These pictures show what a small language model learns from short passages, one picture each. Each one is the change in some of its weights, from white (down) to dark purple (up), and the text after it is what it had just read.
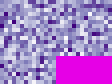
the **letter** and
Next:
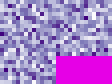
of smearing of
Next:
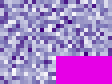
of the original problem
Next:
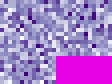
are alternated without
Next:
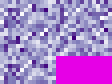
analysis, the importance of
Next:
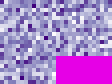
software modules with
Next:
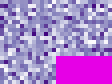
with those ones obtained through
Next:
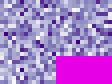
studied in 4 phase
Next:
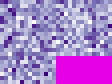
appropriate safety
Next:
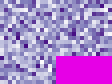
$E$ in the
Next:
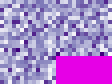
considered above, but have also
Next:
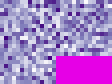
the two-qubit
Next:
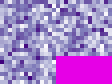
modeling to the different
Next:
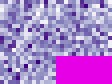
not surprising that
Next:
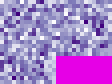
has been observed, while a
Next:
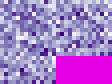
are five steps defined
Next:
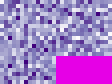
small fraction of the
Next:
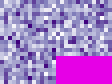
and curvature to
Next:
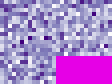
is larger than 1 above
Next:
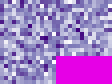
suggested in this
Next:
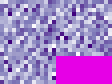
showed that free
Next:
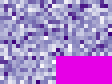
total quenching
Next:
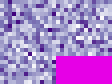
a considerable day to
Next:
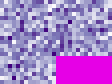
different interpretation. This
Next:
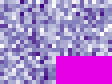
\overline B)$. Now
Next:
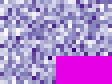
posture, and two
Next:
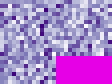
DM, PL in
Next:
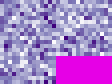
can start a score
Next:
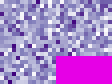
that, when $%
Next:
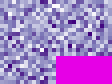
citations dating
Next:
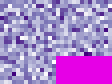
the aim of improving
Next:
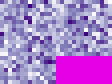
allowing for specific
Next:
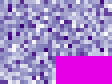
The percentage
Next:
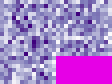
min low CRI with
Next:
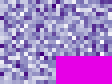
systematically, saving
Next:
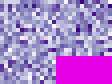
on the droplet
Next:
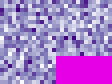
by fitting the
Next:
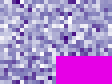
bands. In most
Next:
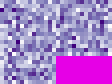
accuracy and
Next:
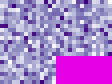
\end{align} where
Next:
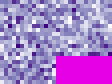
lacks population
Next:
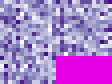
section, we assume this
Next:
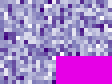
are stable under taking
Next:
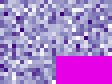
La site leads
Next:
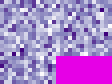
then $L_q$
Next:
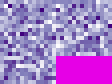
warehouse different
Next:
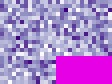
like to thank
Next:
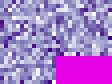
predual} of
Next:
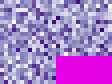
contain loop corrections to
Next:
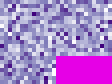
represent the standard
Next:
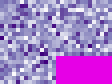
one classifies
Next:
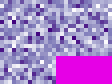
field dependence of both the
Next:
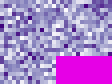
tourism industry
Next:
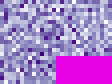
the provision of
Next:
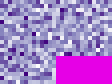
the chemical
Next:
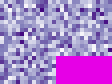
of the tissue
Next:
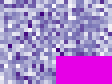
is organized as
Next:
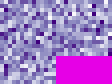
the scatter matrix by
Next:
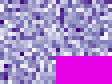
this in our estimation.
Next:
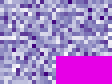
graph can be decomposed
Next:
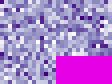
However it can be shown
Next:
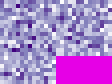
as significant positive factors.
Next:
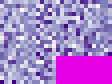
students reported
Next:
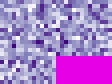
presents methane
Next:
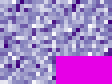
preceded by the
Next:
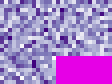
the normal distribution with some
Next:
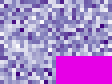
delocalization for
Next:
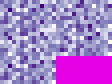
{author} {\bibinfo
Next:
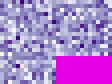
impact on climate
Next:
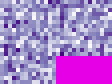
present paper, the following
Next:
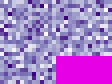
fermions in
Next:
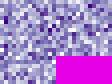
study, the mean knowledge
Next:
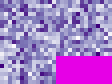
loss obtained at small
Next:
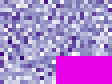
states to that including
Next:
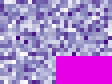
dielectrics can
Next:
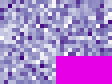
complex plane. Using
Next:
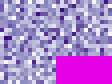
instead the probability
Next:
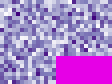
we would expect.
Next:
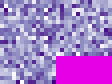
5-average research
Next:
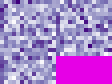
stands for the probability
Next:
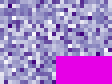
They begin operating
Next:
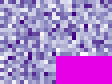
$n$ does not depend
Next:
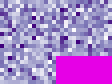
between the two fields:
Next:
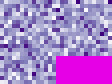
such that the skew
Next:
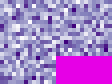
sole ownership
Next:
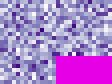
of $I$) can be
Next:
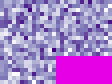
loss over the
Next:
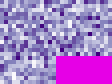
massive stars,
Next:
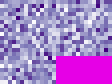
filaments and
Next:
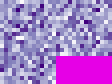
middle of both
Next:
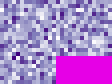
an exploration of
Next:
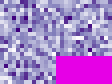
24 hours respectively
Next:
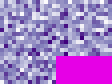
parks, lakes
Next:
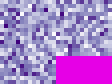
terms, which behaves
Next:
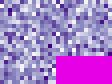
approaches remains a
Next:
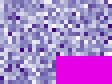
reports and actions
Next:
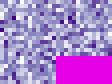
or imaginary, and
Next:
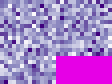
in HGNN,
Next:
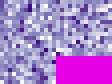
center in 4H
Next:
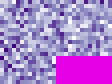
seeds, straw
